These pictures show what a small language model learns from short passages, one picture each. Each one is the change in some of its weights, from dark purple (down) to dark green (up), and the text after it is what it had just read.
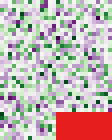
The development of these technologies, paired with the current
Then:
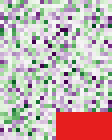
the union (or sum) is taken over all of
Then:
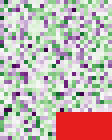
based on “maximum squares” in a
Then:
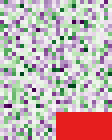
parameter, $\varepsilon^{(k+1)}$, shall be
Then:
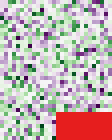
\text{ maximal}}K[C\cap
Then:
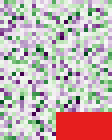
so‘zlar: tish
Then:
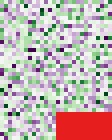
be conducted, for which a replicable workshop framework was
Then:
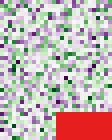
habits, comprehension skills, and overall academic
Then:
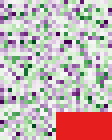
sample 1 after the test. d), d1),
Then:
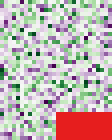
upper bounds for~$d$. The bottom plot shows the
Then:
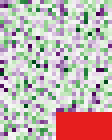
is canonically isomorphic to the twist
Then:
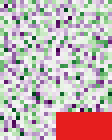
cells and remove these holes. We argue
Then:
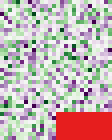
_{x\in\mathcal X_\varepsilon}
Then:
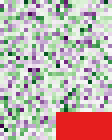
- ❖ To improve tensile behavior of
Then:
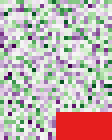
dry air with the experimentally determined average
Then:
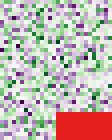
dependent because it tied to a specific language.
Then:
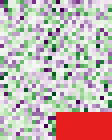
seen the importance of the Clustering approaches,
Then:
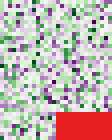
device of enjambment. The elevation
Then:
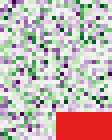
examination, Eumycetoma is
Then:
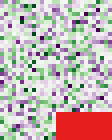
characterizes the degree of solar energy supply of the
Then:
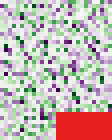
In \cite{memmahler}, the
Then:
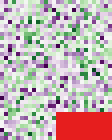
H\"{o}lder's inequality, Sobolev embedding
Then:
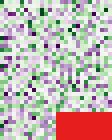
A$). The condition on a family to be asymptotically bad
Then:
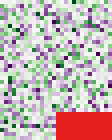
Since from \eqref{Zrho} it follows that
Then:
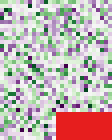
were selected with w/c ratio of 0.45
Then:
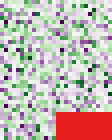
expansion of intensive aquaculture systems have also recently led to
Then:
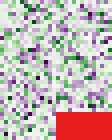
\text{ for all } t > 0$$ Proof
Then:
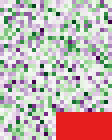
the manifold is a part of an infinite packet of
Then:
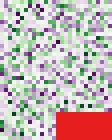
$[0,1]$. The fixed objects of this
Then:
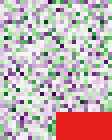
of summarizing color Algorithm 1 Determining the formation
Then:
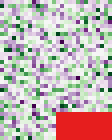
TOT surface. For this purpose, in this
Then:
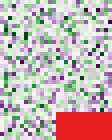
curved roof in the sketch corresponds to
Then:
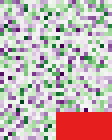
particular, scientists at the Research Institute of
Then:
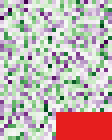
of 15–34 years dominating as the
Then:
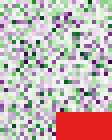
Science, Sun Yat-sen University, \\
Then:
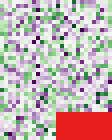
Now, we present the proofs of our main results for
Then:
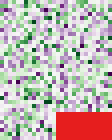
Proof.} Choose $\varphi\in
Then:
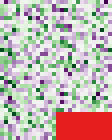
\star \partial \Delta^{\{2,
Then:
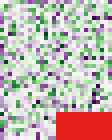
to the action of natural microorganisms present in the
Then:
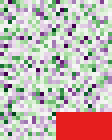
atom 9. `edge` := chemical bond
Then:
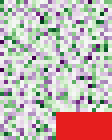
overall use was estimated to be ten billion tons
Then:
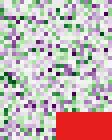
Cartan's hypersurfaces (see [Ca
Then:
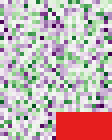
750 °C in comparison with a reference cell
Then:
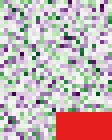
also~\cite{Ves18}}] Let
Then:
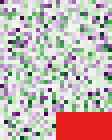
such as organizational communication, management, and public relations
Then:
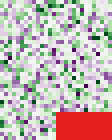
through $\mathbb R^n$. For a given
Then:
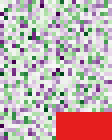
and audit/history activity stored in the
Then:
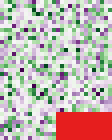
was sourceless. It described the
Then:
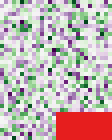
$G(s)$ and is given by,
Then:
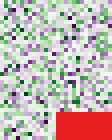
areas in an economical and time efficient manner than
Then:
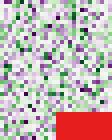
is a non-decreasing, right continuous function
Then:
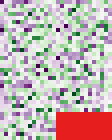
accepting articles quickly without peer review or quality
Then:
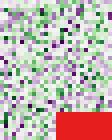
systems analyzed. Shows that most articles focus on
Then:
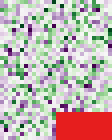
observation at $\mu_n$ of an unknown function
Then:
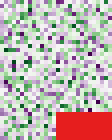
CRP level in overweight and obese persons
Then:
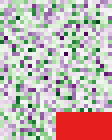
to their counterpart; indeed $r$ {\em
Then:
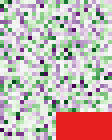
with human rights, public health, and resource
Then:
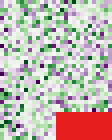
\subfigure[\footnotesize Step responses of each
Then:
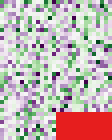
3. \end{proof} We conclude from the
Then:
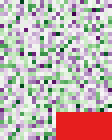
is evidence of the continuous improvement of the EU security
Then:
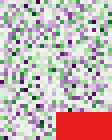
A. F. De Rose, and R.
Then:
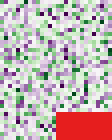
when $k=2$, $\nu$ is constant
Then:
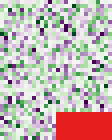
of idempotents $E$. In this paper
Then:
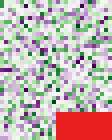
Infrastructure Standards, Financing
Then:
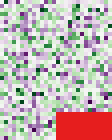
¹ Department of Pharmaceutical
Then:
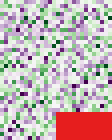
it, remark that any element of the tiling
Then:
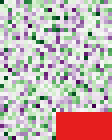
MLA Baseline Ours Val acc.
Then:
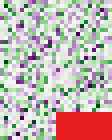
good practice to ensure that the HEI can keep
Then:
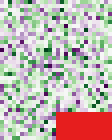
Oswald Wiener, in:
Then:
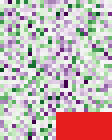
exchange transformation. Moreover, for any choice of infinite sequence
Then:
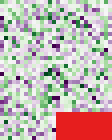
microcontroller circuitry which processes the user
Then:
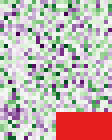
in the year 1973 by President,
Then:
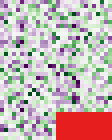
Covid-19 pandemic has opened
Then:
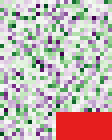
the {\em zonal polynomial}.\footnote{Some authors
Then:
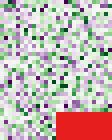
$p^\a$ because $p\nmid
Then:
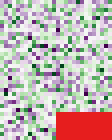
data and metadata. Without these, there is
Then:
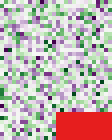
this as the determinant. Kirsten and
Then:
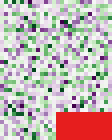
III describes the reference scenario and the methodology used to present
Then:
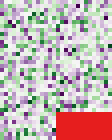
d}t\sim U\ln T,\
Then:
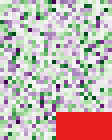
Theorem 1 does not hold in general, in the sense
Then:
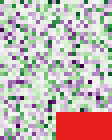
Preface This work is a collection of help documents
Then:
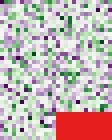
use of energy and increases network life; nonetheless,
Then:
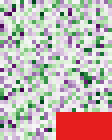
in all forms of risk management, there are essentially three
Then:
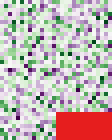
of limit cycles has been reported to depend on their
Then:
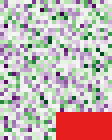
Hallows, the movie Puss
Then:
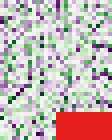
accuracy, specificity, and G-mean.
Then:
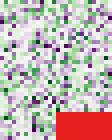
the creation of multi-level memory hierarchy. The
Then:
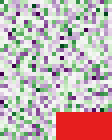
Table 1 and 2. The functional response of
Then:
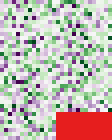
better society 14 SDU 13. Libraries
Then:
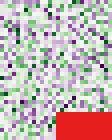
the position value $W_k^+(t)$
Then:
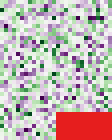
so, thus requiring a lot of electricity for
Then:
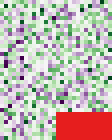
as it requires students to complete theory lessons in various
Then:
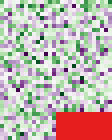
towards individual researchers and documents on a specific research topic.
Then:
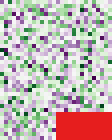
proceeds forward. Since physical robots are
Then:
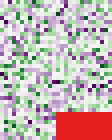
open line segment $(a_1,
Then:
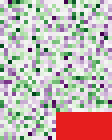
is invariant under invertible linear maps applied to
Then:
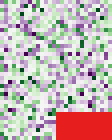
a large computing area could be unaffordable for
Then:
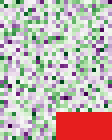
the fourth author is supported in part by the
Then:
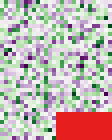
that no two of them induce a complete
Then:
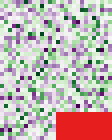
strengthening EEAS Digital Diplomacy
